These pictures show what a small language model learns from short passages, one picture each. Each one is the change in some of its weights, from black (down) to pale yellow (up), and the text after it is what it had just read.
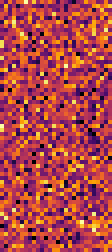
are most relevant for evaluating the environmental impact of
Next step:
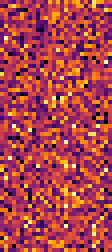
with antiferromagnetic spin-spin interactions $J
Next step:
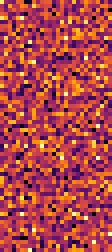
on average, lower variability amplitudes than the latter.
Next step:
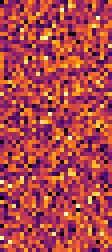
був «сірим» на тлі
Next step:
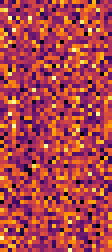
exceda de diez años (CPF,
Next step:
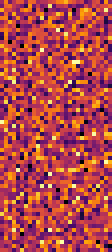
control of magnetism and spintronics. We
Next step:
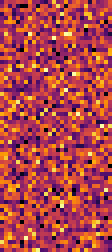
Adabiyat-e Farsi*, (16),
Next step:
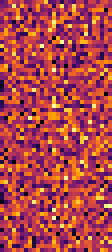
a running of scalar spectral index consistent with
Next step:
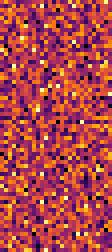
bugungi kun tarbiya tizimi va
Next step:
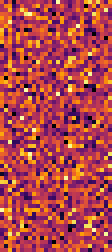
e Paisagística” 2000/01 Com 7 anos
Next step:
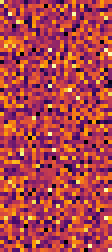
adabiyoti; ma'naviyat;
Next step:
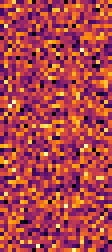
abrangendo dimensões arquitetônicas,
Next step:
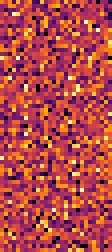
& 1 \end{pmatrix}$ is transition matrix
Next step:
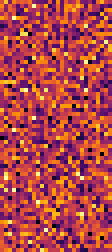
experience, years of school, certifications, etc.
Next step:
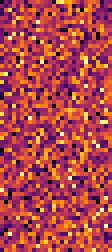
Respublikasining birinchi prezidenti
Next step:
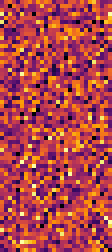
В данном исследовании для избегания
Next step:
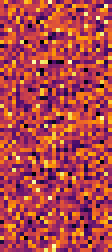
które są podstawą do
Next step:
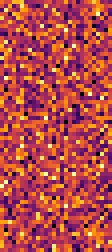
long-term quality of life can lead to increased patient
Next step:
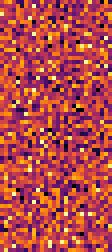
should maintain competitive rate of interest and various fees &
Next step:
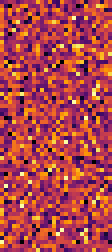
edi. Qaytish qirrasining
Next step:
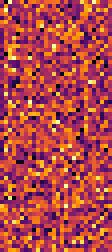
Pinto. Arte gráfica:
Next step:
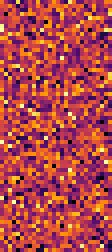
процессе изучения иностранного
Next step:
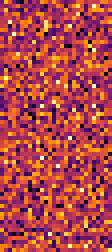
necessity of 2PN $c^{-4}$
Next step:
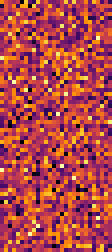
oxide thickness and $\psi_s$ is the surface
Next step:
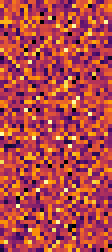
2008), new physics - OASIS3-MCT
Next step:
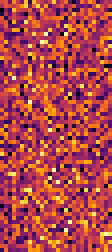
work successfully only with real-time access to the source
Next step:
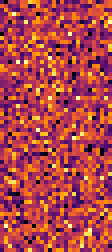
1-32); Ciprofloxacin
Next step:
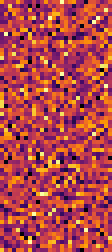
enrichment and grammatical structures. This means that
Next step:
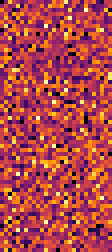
ERC = Earnings Response Coefficient
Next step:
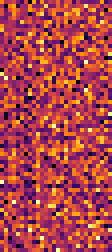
no longer suitable or adequate for querying or
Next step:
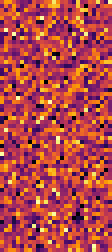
such as [O~{\sc ii}]
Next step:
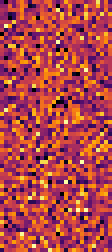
select drug therapy and reduce Potentially
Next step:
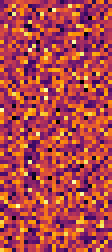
analysed stock market behaviour using daily closing
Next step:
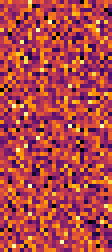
is the one proposed by Motter and
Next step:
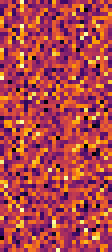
data berdasarkan penelitian yang
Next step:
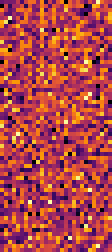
Youth who have the skills to make new
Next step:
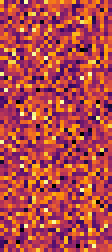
decay rate of the excited state. The probability of
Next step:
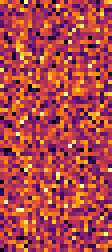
treatment, we demonstrate the phase shift predicted by using such
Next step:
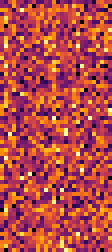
que poco representan la complejidad de los
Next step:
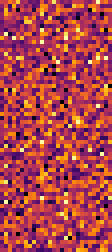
to ensure financial stability and improve the quality of the loan
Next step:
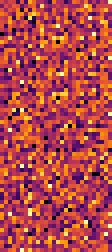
also supported which simply writes to the SDRAM
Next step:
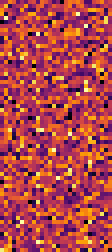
372 مليون دولارًا
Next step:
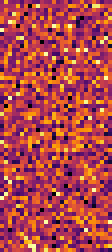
sentido, entendo que a ADD deveria
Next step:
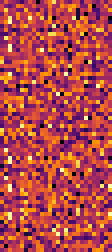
grupo de pacientes revela que a SAOS
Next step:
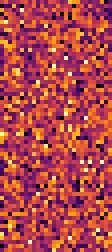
departamento. Si se contara con un sistema
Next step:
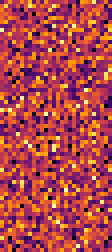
Sciences and socio-humanities during the globalization
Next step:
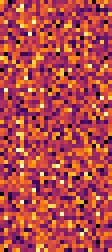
fermer xo'jaliklarida
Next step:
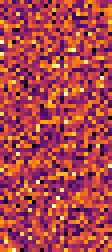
la Educación Física para promover los
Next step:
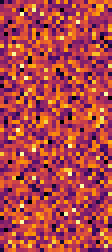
властивості з умовами
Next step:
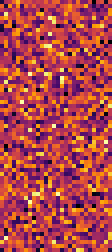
short-term memory (LSTM) for
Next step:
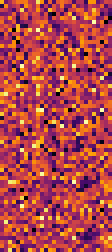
Solubility of benzoic acid increases
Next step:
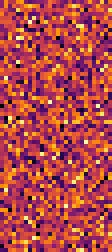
with padding sequences of gaps. The input
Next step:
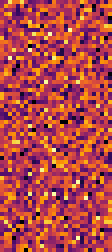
currently based in Ras Tanura City, a
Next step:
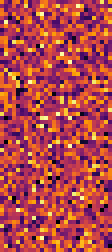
of Canny edge detection [7],
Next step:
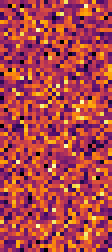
filiali Abstrakt: Ushbu
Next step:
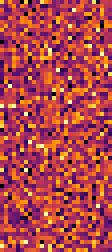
state with angular momentum $m$ in the lowest
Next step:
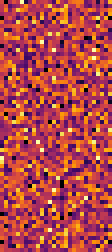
algorithms have learned multiple classes. Common violations include
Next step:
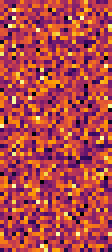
5 rokov. Pôdne
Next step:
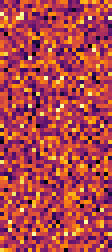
ranging from "Extremely Low" to
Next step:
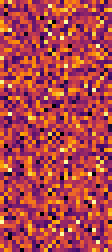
Бу уларга ўз фаолияти ва
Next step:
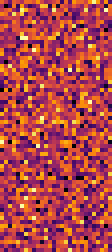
was directly underneath the impactor nose, it
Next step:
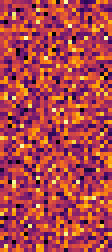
It thrives well under hot and dry climatic
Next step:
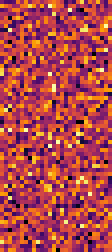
The detailed description of the dataset is available in [44].
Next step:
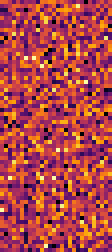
accepted \hgg model to properly render
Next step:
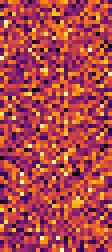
and computation modules can be extended to handle more extensive
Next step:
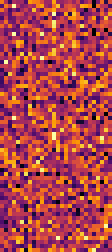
of the hidden economy, the role of the hidden
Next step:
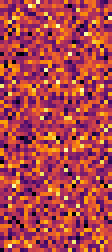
desempenho empresarial de modo
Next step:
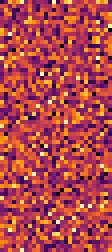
participants are done, they will be able to scan their
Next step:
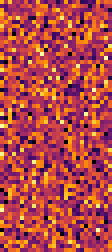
visão de mundo. “que dirão desta
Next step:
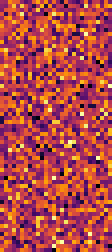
a primitive root of unity. Then we have
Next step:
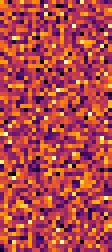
- librivox.org - audible.com
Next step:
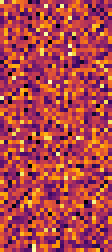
life. Its protocols are intended for low data
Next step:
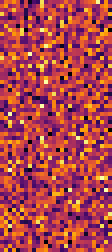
SNRs does not seem to exhibit a
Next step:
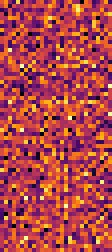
can further reduce the {ion} heat flux level and
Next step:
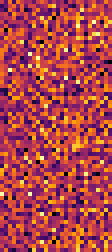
\maketitle \begin{abstract} We show that all
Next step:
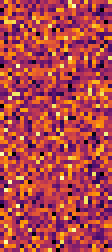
увеличение периодов
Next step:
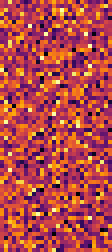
algorithm was presented by [13]. This method meets
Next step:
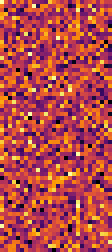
общину, можно минуя
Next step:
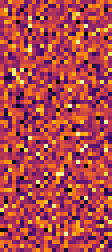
$A,B$ that commute with all of
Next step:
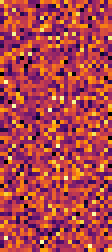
forms that are intended for topical application to the
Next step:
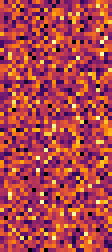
The bipolar junction transistors
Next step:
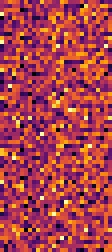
Europe, setting a strong example for integrating storage into a
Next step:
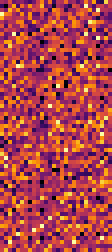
U ham gazeta tilini yuqorida
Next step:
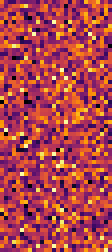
Interactive discussion on social media, social media
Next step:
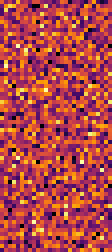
survey questionnaires were administered to 106
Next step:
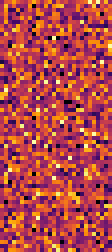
professores. Cada categoria reflete aspectos
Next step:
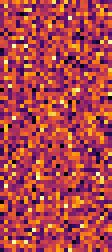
the M.S. degree in electrical and computer
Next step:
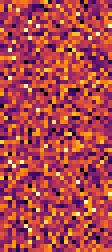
is required for formulating and evaluating policy for
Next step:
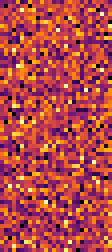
se considera el índice de Masa
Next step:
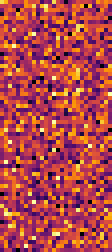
por ejemplo, se ha ocupado de
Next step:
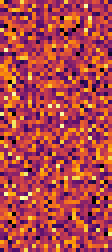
consisted of (60) IPS e.max
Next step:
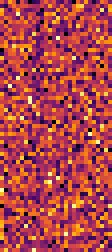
state at 30 K. This shift reduces to $\simeq$
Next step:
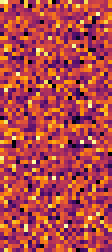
utilizing the *ab initio* calculated permittivity
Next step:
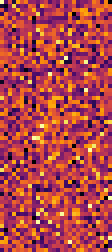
order to obtain such linear, markovian equation for
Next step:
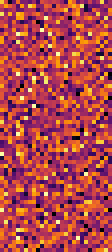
Clínicos Randomizados (RCTs)
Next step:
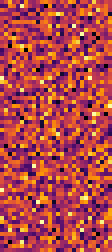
local magnetic moment. The $V_{0}=2$
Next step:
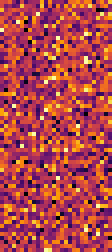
va o'zbek adabiyotining
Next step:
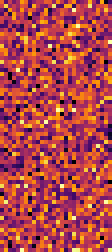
Tabs. \ref{tab2},
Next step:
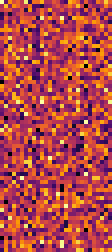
compliance with follow-up is also associated with
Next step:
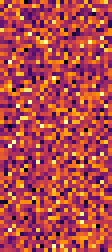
improves academic performance across subjects, reduces disciplinary
